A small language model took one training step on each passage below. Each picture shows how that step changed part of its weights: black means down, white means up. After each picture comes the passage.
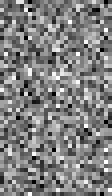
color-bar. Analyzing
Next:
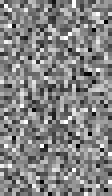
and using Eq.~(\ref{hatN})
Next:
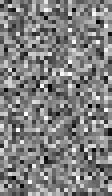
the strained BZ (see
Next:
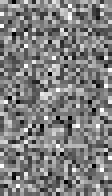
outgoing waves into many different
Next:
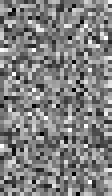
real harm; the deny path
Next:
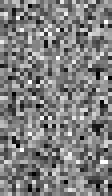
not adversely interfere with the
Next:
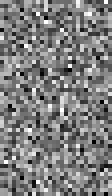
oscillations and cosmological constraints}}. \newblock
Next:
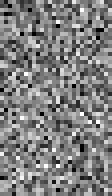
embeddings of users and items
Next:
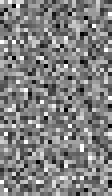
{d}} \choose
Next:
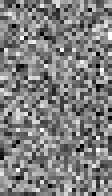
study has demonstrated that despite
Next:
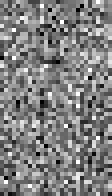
that encloses the string because the
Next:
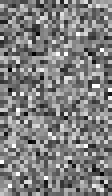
be evaluated in a closed form.
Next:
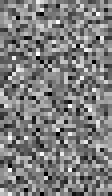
is the corresponding vector of theoretical predictions, and
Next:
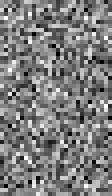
decomposed by MDWD.}
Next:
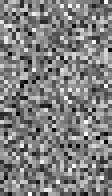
and the covariance function of the true
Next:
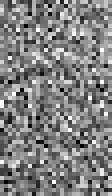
and imaginary parts of
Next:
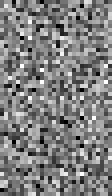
Corresponds to traceability
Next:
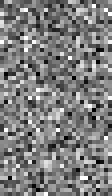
K A, Foner S,
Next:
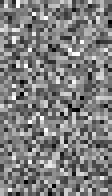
Machine (VM)
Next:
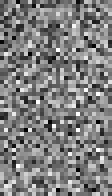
color contour corresponds to ion density whereas
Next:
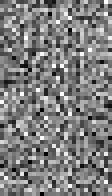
in the absence of a magnetic field,
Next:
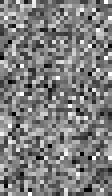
The process ends once there is at
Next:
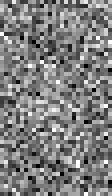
or negative values (in MFT terms:
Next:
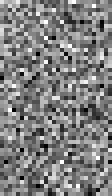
transfer to the nucleus), represents the loss
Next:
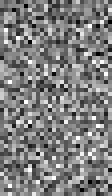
boundary $x=0$. One can see
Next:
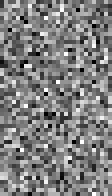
in Introduction, is able to reproduce
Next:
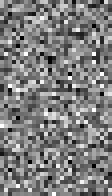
found to be in the strength of the
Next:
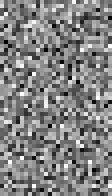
*inherently sequential*, so that
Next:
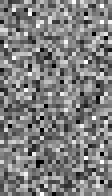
yet not published work.}}
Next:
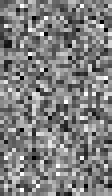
Chen Gao[1], Yang
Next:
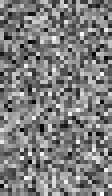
oscillations are predicted to be different for modes
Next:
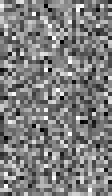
the overbar indicates the average over disorder
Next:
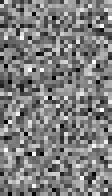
of stars per magnitude interval nearly double
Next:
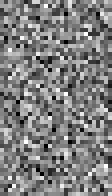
is its morphological stability:
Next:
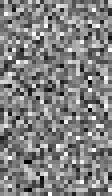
$x_t$ in the
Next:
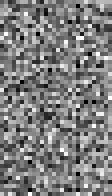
in the energy generation pool in the same
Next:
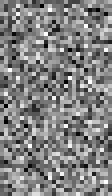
the side isolation peak plot as a
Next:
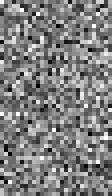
cosmological regime we also have the various simplified
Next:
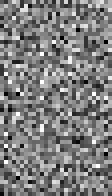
the spin rotation of charged domain
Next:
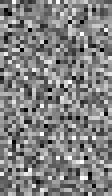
and Chen, Yulin and
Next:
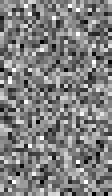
gauge and study the motion of Dirac fermions
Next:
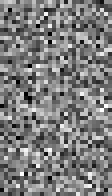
of diagrams denoted by the solid blue
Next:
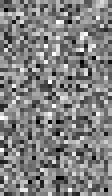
structured, semi-structured and
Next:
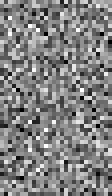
this end, we show that for every
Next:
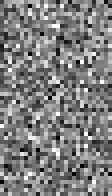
of a multipartite basis. We
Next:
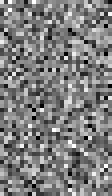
as the test dataset, and the remainder
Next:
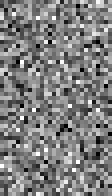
of the internetwork in our observations is
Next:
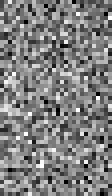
a context about the star, which the
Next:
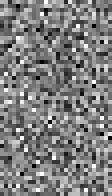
has been investigated more in detail within
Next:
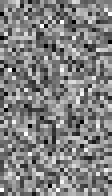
SPS-625 setup. The
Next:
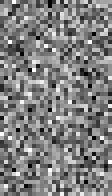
into the broken phase. To compute the
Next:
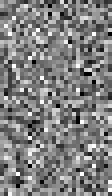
by which we estimate all the parameters in
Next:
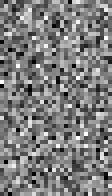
\paragraph{Networks used}
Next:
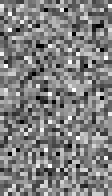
placed $\sim 1cm$ over a
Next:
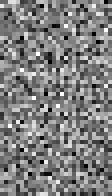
related to the $J/\psi$
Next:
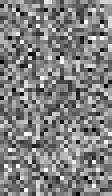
contemporaneous UV data for the
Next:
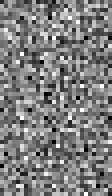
Moreover, the few available mass differences for higher
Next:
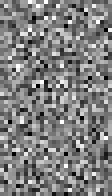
$\boldsymbol{w}$ is essentially
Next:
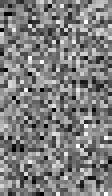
direction of propagation and the vacuum field equations
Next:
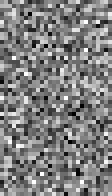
contact interaction term (third term) in
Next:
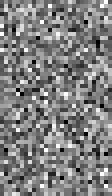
same 7 digit proxy and
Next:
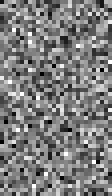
enhances also the influence of the
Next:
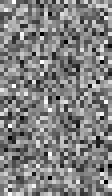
that significant data quality issues are
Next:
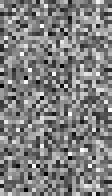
easy to use, and saving and
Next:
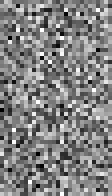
CS$^2$ with three
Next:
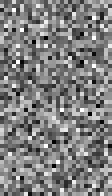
scores. As shown in Table
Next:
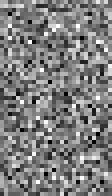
= \emptyset$}, then
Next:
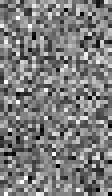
symmetries of the system under such
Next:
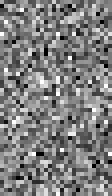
\bm F_{t+h \vert
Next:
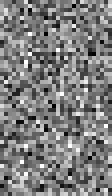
the antiparticle on the site $
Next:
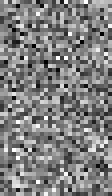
differ systematically by some margin
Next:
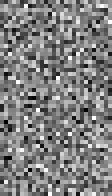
the field is very large, $\sim$
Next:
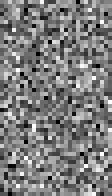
results calculated with the same proton density distributions
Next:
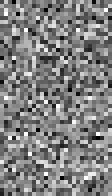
stringent URLLC constraints,
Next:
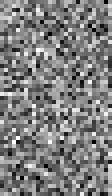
deep Mott-insulating
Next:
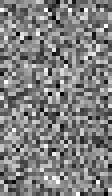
a linear combination of stellar templates to
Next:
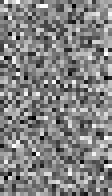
the name two-boson
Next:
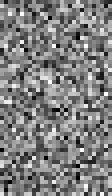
Mie-heat solutions of
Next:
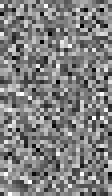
arbitrarily, but in such a way
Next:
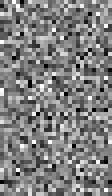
$\sum_\mathrm{min}$ contained
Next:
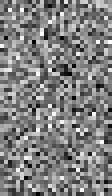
for thermoelectric materials because of
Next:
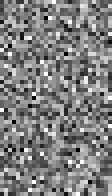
(darker filled symbols),
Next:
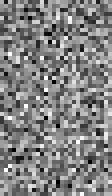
of the DRACO pulse,
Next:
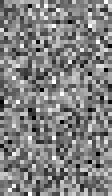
an $n$-partite scenario
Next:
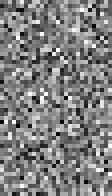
frequency. However, recent studies show that spectral
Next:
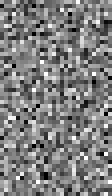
(top) and calculated (bottom)
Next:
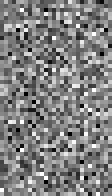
These individual values are then averaged to yield
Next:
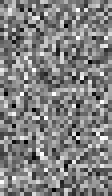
\begin{array}{cc} \rho
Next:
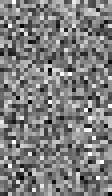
by the 42 scalar fields \bea
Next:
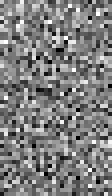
$\alpha$-fraction of the nodes
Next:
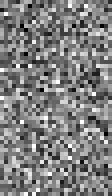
and $c_4$ to denote the
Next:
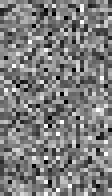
of approximately ${40\%}$. The framework
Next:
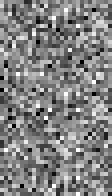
J\neq0$, we give the
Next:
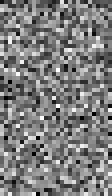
closed sectors of the full
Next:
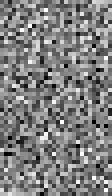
precise value of $a$,
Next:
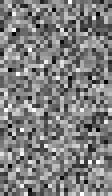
correlators. In fact, these equivalences
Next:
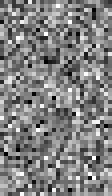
nontrivial behavior, we consider an
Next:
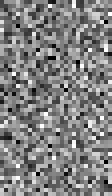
in Eqs.(\ref{3}) and
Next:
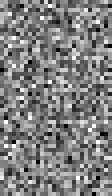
using polyharmonic Maass
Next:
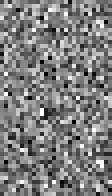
four bases of RNA (or
